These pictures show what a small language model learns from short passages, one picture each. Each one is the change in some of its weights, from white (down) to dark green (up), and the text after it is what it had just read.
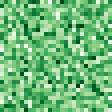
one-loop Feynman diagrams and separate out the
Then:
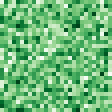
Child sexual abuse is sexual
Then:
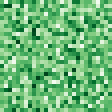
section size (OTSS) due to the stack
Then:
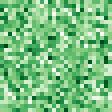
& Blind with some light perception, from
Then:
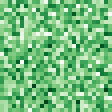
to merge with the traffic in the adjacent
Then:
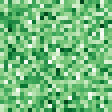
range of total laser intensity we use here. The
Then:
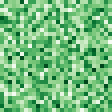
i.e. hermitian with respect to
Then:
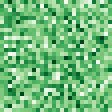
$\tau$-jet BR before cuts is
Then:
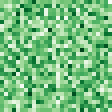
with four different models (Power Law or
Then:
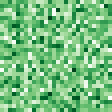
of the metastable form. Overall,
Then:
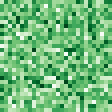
is a sizeable Indian community.
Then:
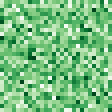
becoming increasingly integrated into everyday
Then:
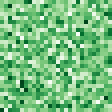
CBI states along the two paths. For the
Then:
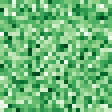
nm) reinforced magnesium is comparable to
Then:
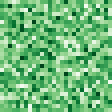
from the command line. This allows the user
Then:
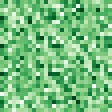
(a.k.a. membership
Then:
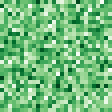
a grant-funded project, this
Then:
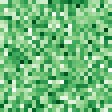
forces are neglected, it is also called
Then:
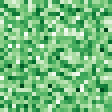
is prevailing wind that blows through
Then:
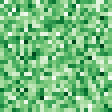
using the Fluctuation Exchange
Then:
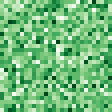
the same trade-off between sensitivity and false
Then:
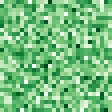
Unlike the motions in Regions I and
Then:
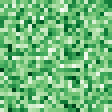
atmosphere is mainly pressure supported, regardless of the
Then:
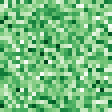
more papers on the topic that actually exist, for
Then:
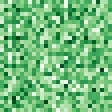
Session T11 - Poster Session
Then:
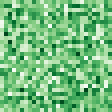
volume-filling fraction. The red
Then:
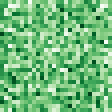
Docking preparation of predicted TPP and 5
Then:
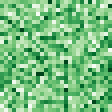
schemes. In LPA we ignore
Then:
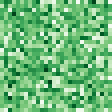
tissue for perfused chips as assessed
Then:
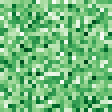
\label {AppendixOph} The
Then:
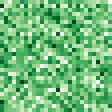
topical therapy. Newer topical
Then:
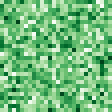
implemented using a newly created control packet.
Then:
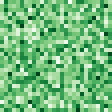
contains information on a firm's equity
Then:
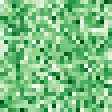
that they have no conflicts of interest to
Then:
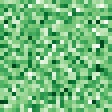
proton FFs in the TL region,
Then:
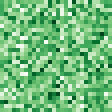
coupling (good cavity) limit, oscillations in
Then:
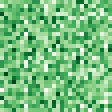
solving procedure.} \end{figure*}
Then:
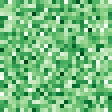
P, Reenu S, Reena
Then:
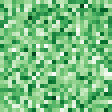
frameworks, {PyTorch},
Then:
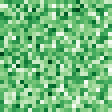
overstated within the literature - This
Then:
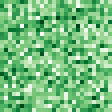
In: *Proceedings of the Twelfth
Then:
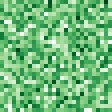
mental health care attention from the government and
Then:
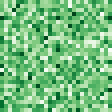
opposite. Concluding, the intervention altered
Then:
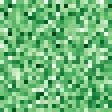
{\it transverse wave}: a monochromatic
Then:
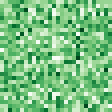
of Anderson and his team. The error
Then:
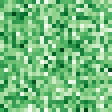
3D H\&N tumor
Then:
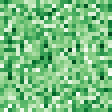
quasars}, \apj 235
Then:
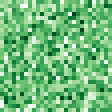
so low that the planet never approaches the maximum
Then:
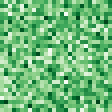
is the total acoustic velocity, $\kappa$ is
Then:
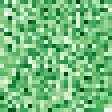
$H'$ represents the interaction between the gravitation
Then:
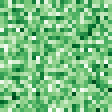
A Reading of Marquez's
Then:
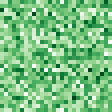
methods are: an estimator that excludes all
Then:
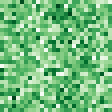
*poco rit.* Fl.
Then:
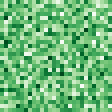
each other, and they had a very strong collective
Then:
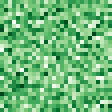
Assess Systematic Reviews ENDS:
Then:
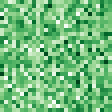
attractive choice for decoding in many real world
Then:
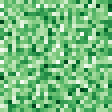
transition rates takes the form \begin{equation}
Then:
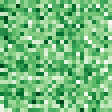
of Bruzual \& Charlot
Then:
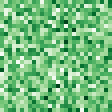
R-square that represents the explained variation in ecosystem
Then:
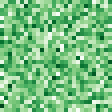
1$ where $\mbox{\boldmath
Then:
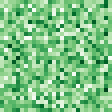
to increase the provision of ecosystem services
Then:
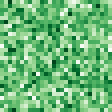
regulate the performance of the installed vacuum
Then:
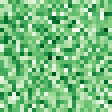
that there are various significances of PUA
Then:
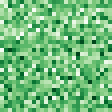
the ``best lens'' since it has
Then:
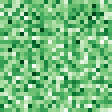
until $T_d$ increments reach the
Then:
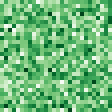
(s4) (s3) edge node
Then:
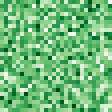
Likert scale was used (1 —
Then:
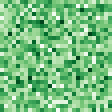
glitch art for creating zines, but
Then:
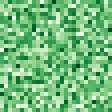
provides an estimate that is somewhat lower than
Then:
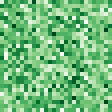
(2019). \newblock Community detection in partial
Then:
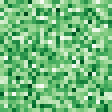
to angular misalignment can be explained by the
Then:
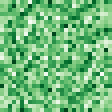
been specified and no dedicated fund had been created
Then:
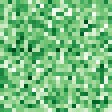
in spring. However, these methods have not
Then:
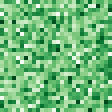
the standard results \begin{equation}
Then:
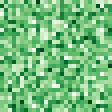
two inflorescence morphometric traits
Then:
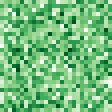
in response to the system which occurred already.
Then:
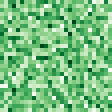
are ROR IDs being integrated? ROR
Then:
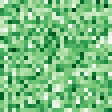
demonstrate a commitment to sustainability but also build stronger
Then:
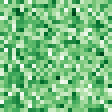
is something one has that assists them
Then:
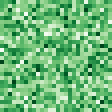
items were added to the remaining 8 items
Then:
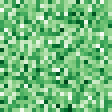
a fret. This final version of the
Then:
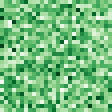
dI/ds Differential change in
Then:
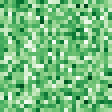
this work we monitor the catalytic mechanism of
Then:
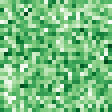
isolated training against the energy. Another approach to avoid
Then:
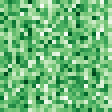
demonstrated over 1000-fold less potency for
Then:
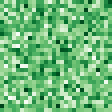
similarity is observed in the dynamics of both the energy
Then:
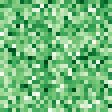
and automatically drawn from the data. This allows
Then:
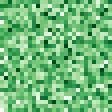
Material), while the score below is
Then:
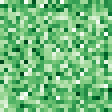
as the initial steps for a pioneer
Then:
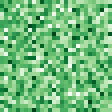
corresponding scattered angles are also given by
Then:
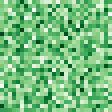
the stimulus and the response, the processes
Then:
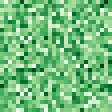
not independent but are related by Ward
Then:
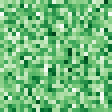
are both much larger than random networks and the number
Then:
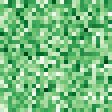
1 and 2 are complementary and allow to
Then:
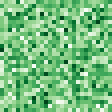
$\xi$-attractors with scalars coupled
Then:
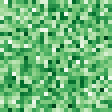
corrections, the software also needs an accurate value of
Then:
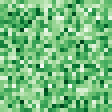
Kenya * Author to whom
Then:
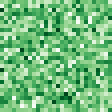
turbulent diffusion coefficient be determined. Nevertheless,
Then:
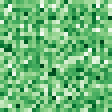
**4** as a colorless oil
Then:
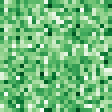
address challenges related to diagnostic accuracy and clinical
